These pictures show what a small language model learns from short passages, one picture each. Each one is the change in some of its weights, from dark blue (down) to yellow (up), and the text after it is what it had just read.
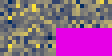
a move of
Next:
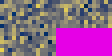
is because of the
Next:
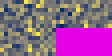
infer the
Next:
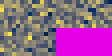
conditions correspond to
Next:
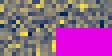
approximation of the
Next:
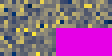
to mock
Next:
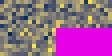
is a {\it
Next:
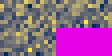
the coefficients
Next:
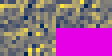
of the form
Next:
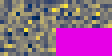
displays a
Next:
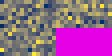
is proposed for
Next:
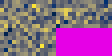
group structure has first
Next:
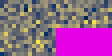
X$ is
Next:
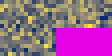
derivation corresponding to
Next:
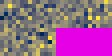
point such that
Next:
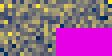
obtain (15)
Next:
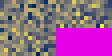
paper. Let us
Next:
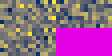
$ z \to
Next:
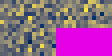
product invariants
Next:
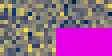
depend on the
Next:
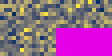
and center
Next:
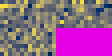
of this subject
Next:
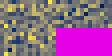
has a wide
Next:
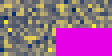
are again
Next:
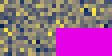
introduce three problems
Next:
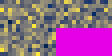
structure essential
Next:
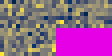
also have the
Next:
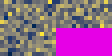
such as item
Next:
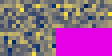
differential and
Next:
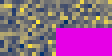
be the order
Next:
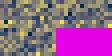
kernel of
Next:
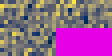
of results, which
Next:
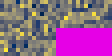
\text{ with
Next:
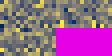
applications to
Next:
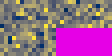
many} \
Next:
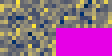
terms of the
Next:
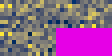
follow from the
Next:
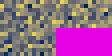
the objective function
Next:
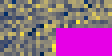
zeros of an
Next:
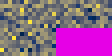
with respect to particular
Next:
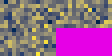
$$ We also
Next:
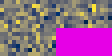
type partial
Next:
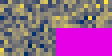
$M$, such
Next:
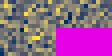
for affine
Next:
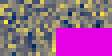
for elements of the
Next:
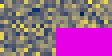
taking sum
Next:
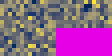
union of
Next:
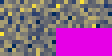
measure $\rho$
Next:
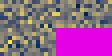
with singularities.
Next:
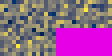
on $\mathcal
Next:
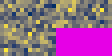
other three terms are
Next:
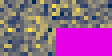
pose a
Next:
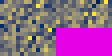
is given by
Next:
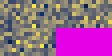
the range
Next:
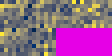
of a strong
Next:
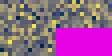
Gran Via
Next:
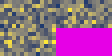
translation and
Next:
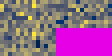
this paper, on
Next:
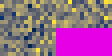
the game
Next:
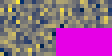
I) (\lambda
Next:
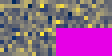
matter of
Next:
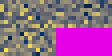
graph. If
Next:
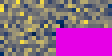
proof, we
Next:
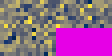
case ${\frak
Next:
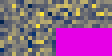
and that, by
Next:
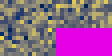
of utility
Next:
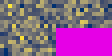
way, we will
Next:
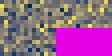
to collect
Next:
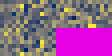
boxes from
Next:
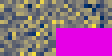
the division
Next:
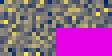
follows from condition
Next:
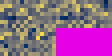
choice of
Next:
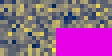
boundedness of the
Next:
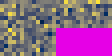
Since $k
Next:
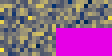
generator of
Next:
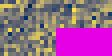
of a normal form
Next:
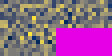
\] for any
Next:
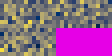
endowed with
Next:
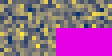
$p \ne
